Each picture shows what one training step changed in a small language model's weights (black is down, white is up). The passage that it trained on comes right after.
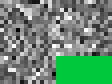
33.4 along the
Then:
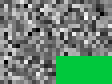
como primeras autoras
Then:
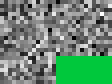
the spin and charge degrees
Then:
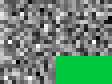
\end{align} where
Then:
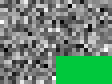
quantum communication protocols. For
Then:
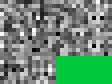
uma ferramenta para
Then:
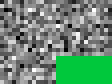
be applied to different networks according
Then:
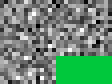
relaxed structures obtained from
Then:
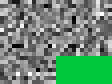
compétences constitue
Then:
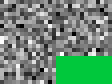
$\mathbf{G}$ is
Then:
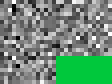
oshirish imkonini beradi,
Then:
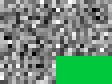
directly proportional to the field
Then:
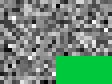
oshiyon kabi.
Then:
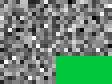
ishchilarga to'langan
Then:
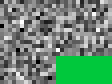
6-minute observations of
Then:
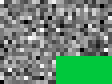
M_W$, where
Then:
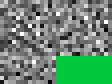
$\mu$ and the distribution
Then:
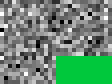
sequentially, the radius of
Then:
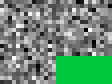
agent is more likely to
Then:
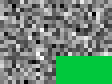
un factor significativo en la
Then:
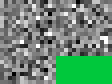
plus simple possible. Voir
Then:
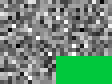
urbani in nome
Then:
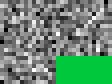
the number of unknown
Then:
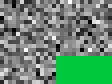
\quad \gamma =
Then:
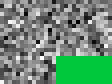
the assumed Eddington
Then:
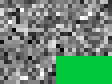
study, we newly find
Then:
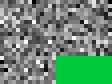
{\rm SKY}
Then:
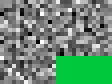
and so it is of
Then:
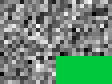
$1\%$ larger than the
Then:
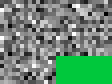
precision test of gravity,
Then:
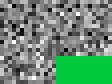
de prevenção’.
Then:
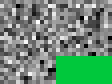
coded packet
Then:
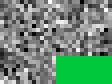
الدراسة إلى أن
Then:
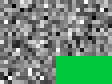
SDN Kasomalang
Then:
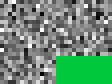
6 and 7 show the
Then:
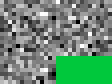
time direction. Then the
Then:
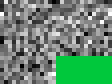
is regarded as exact,
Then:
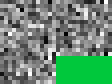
29 декабря
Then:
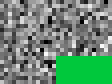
The averages are clearly
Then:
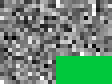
baholashi va
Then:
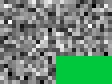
the collisions between
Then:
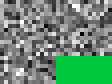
galaxy) can be described by
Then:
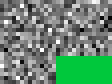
penduduk Muslim
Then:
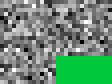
Germany } \affiliation
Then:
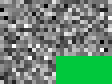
uzoq yillardan
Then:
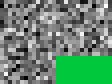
pulse energy is kept
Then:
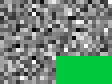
genellikle bariz
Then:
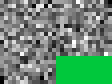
ganancia alguna
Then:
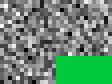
"The Fourth
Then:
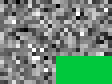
een verzameling
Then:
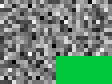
choose OAM and the time
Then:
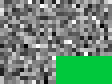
points for the effective atomic mass
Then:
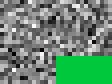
–Сб. научных
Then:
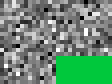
singular values of $Z$
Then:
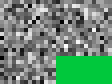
neutrino fluxes are thought
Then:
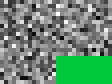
mode \PACS
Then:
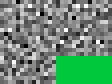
tables and figures of
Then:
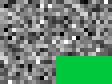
vez que los nudos
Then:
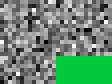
when the drive asymmetry
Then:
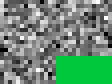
Stąd też
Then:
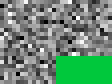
olingan jumla
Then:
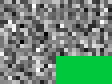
Trans. Magn.
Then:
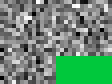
radial stellar density profile of
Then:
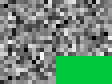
to constrained in a plane
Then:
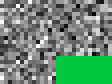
the supersymmetric mass parameter
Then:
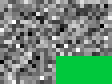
of health personnel, but
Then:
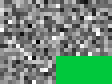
by a phase of rapid
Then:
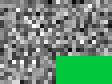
comunidad. Cuando se
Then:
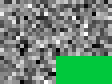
of these dark photons will
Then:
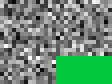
These approaches resulted in
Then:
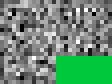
This result directly implies the following
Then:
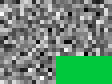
the MI and the
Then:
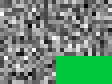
of the model is represented by
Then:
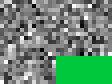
grain surfaces makes
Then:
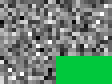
identifier. Tous les
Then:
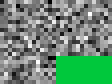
foydalangan xolda
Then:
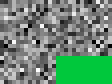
but vary the driving
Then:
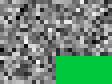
techniques addressing Bayesian
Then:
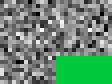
English version below
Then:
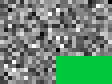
correction for LSR Solar
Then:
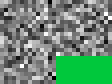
the PHDs
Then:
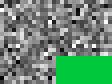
reservoirs in the
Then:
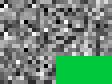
esas imágenes
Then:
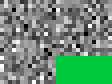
of their mass because of
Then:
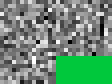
the first one. Therefore we
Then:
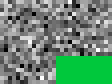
Azuma va
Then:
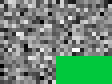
higher $T_c$
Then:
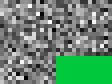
masses and mixing angles of
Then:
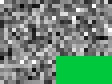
not boost invariant. In
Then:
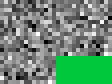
- Background image/
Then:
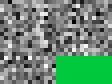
da execução dos
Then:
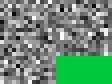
abordar las brechas
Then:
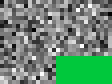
comes from our workflow
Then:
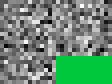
Agrawal et
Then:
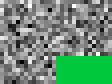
work raises the question of
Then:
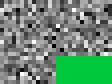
infall, an interval which
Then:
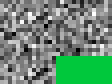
again with the Newton
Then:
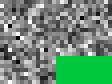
Bootstrap error
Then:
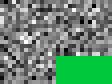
spin-down bands.
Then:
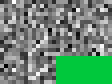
the results of this study is
